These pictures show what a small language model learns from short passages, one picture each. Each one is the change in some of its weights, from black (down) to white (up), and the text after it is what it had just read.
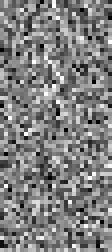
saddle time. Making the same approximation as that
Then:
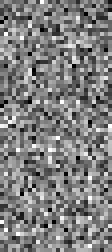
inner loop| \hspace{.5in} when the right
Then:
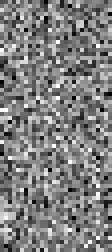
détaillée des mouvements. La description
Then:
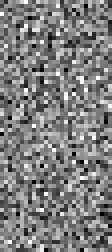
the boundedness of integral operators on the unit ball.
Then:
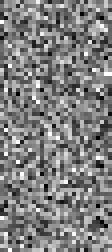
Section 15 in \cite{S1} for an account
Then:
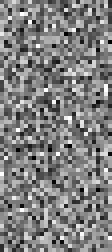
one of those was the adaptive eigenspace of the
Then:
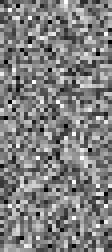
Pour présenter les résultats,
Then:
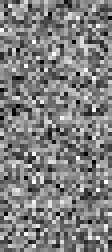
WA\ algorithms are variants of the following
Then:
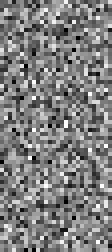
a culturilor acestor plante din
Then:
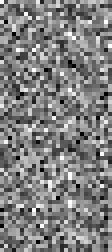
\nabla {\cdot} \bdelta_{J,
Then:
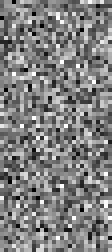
CMEs was chosen in order to compensate for
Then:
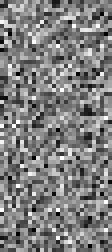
частота TOSHKENT
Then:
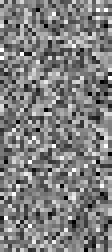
e colaborativo. Além disso, ao
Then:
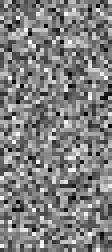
be estimated in a nonparametric way, see Section
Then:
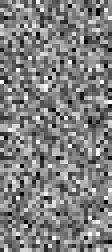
metastable limit cycle encircling the equilibrium
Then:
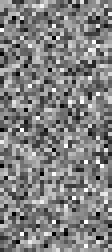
activo, y por otro lado, la
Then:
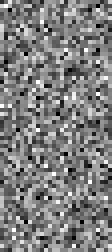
of non compact type, by using the technique of adapted
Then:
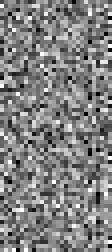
un elemento inherente a la función del
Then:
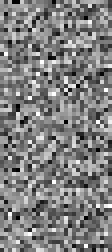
charge densities in the large-$q$ limit as
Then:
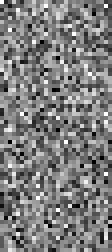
maps such that there exists two homotopies
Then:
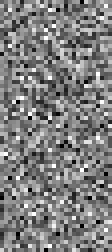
Tokoh dalam novel ini adalah
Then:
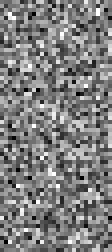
This wide range encompasses various
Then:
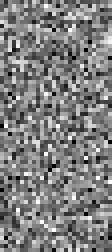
torsion angle energy, van der Waals energy,
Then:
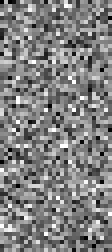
análisis de la información es una labor intrínseca
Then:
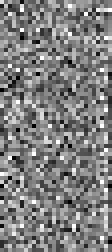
\hfill$\Box$ \medskip {\em Remarks}.
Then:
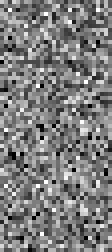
0.1} & \text{for wide
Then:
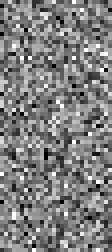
poder lograr sus objetivos. Se observó que
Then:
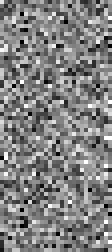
enraizados e basilares que
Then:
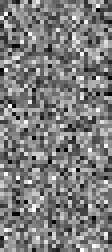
investigated a family of curves in $X$ that can
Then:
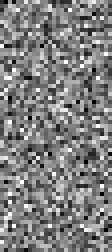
для дикої природи. UNCG
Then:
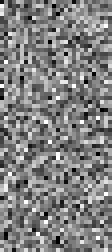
UCP. Continuous variables
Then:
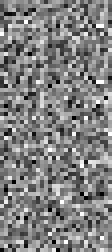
of the BurrIII-Weibull distribution.}
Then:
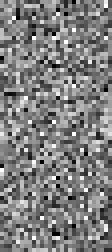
gender identities and racial groups, shown across
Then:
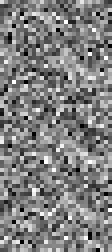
los cuales intensificaron la guerra
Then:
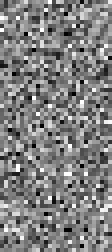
to elements in $A(K^{\perf})$.
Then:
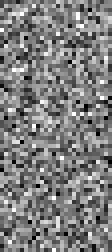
\bigskip We provide next a variation of the previous example in
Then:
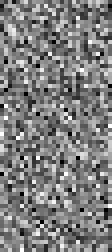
track }$\Theta $\textrm{.\hfill
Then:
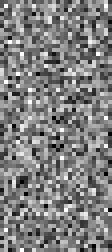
or a lepton pair which contains the footprint of
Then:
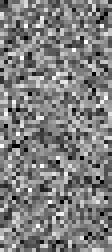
on est malade. Par exemple, en
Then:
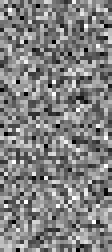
atmosfera, ekologik. Abstract:
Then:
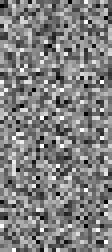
origin of the E--W CO outflow. The CO
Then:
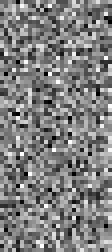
function, illustrating parameters used in this work. The
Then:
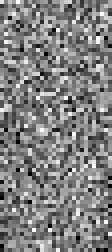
We envision our tool can help
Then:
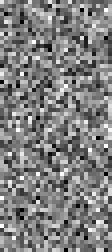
promover a leitura de textos, na
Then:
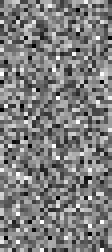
Rural Areas in Winter Conditions
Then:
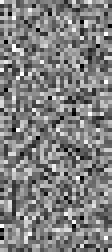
Player Pengujian kualitas
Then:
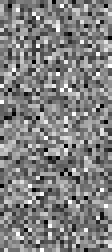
$\fb$-highest weight modules are equivalent to results
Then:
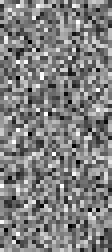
map has zero degree? In particular, if one has a
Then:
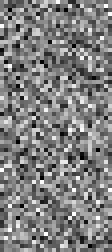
acercamiento a los informantes de
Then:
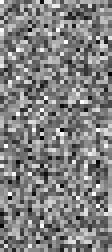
\equiv c_0$ and initial conditions $$
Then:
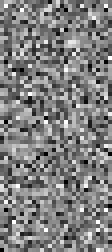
$\rho'$ is a normal nondegenerate representation of
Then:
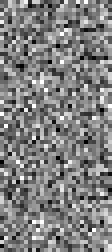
this model via projected DOS (PDOS)
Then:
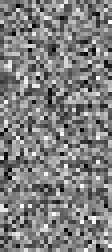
the nanoparticle. %The coercivity and
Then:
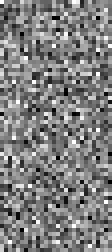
o'qlari orasidagi interval kamida
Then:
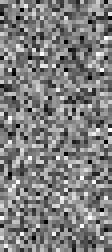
de los especímenes considerados en este
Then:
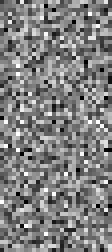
assigned to at least $1-\alpha$ fraction of
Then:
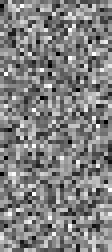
Similarly, the overall production rate is proportional to
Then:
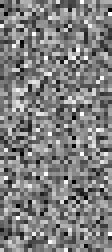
$g^{-1}(\Delta_r)$, hence the theoretical
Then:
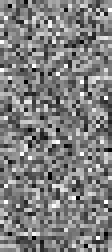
body $\beta$ is the set of all points
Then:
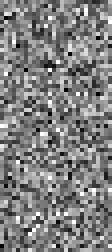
Kelly is schematic, the resulting master
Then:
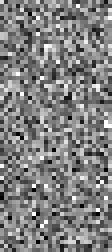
\qquad (71)$$ The upscaled
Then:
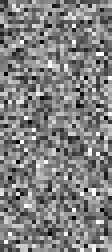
ten triangles of the cell is in the state
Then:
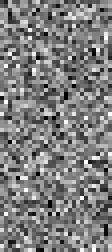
induced strain leads to the formation of defects such as
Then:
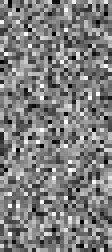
namely, for every function $f\in
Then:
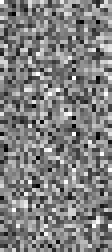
of the realistic network model categories shown above.
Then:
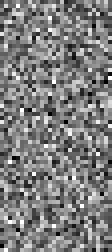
educational programme or a special educational
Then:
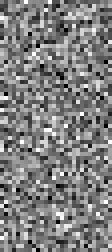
to emergency centers. The c-nodes are
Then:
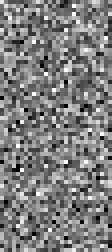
a polyhedron (intersection of half spaces) in
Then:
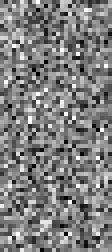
руҳида тарбиялаш
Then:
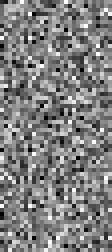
Уруғларга таъсир
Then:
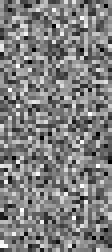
management subsystems. A combination of input
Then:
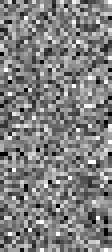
nomli asarida iboralarni turli
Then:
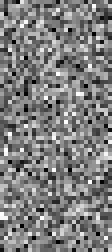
in modern cosmology. In this chapter, we
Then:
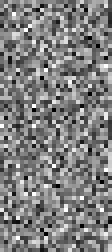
affect how we react to certain stimuli
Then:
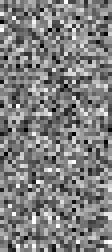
logarithmic type interpolation functors.
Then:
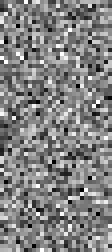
Colomé, M.A., Mujica
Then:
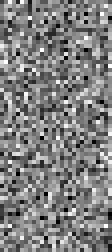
and (25) remarkably reduce to a single sum,
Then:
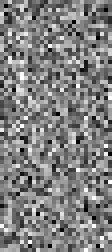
contradicts that $\tau(G)=3$. If
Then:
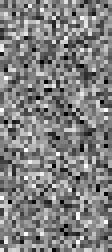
manufaktur Indonesia saat ini
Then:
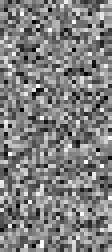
on tarkat tehtävät lajin
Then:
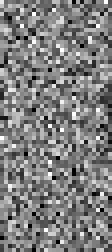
fast structural changes due to less motional
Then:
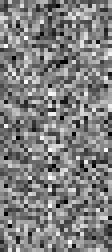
and the repeated patterns and showed the several
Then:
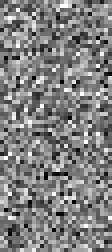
in northern Sweden*, *Applied
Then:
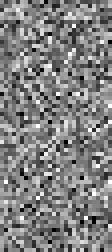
have been studied in the context of realistic halo models
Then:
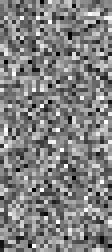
difference of consecutive parts \emph{exactly}
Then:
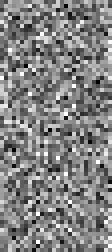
alternating direction method of multipliers for
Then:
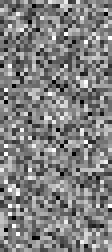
V_N$ the $a$--letters that occur
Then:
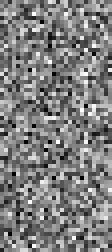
the goal of this section is to design and analyze
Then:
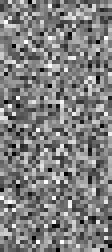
base pressure prior to the deposition was of the order of
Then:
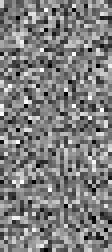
have a normal invariant weight...namely the trace, in
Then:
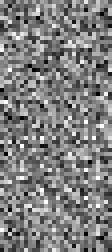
Sie beschreiben deren jeweilige
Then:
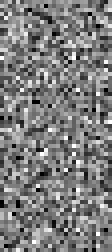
functions of $r$, i.e.,
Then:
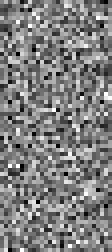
6 та туркумига мансублиги
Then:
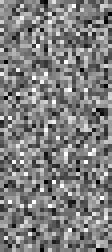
\lesssim \varepsilon^{-M} \mu^{-\zeta}
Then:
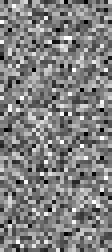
«Київський ун-т».
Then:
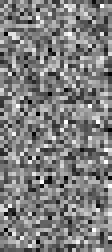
Definition}\ } \topmatter \hbox{A
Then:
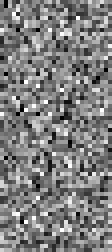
for \SIM, \EDF,
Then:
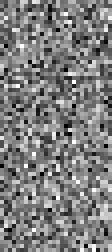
the optimal Gaussian strategy for quantum illumination in the
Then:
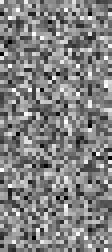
intuir una cierta isomorfía
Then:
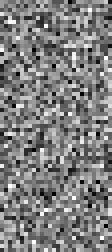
interior-point methods, cutting-planes,
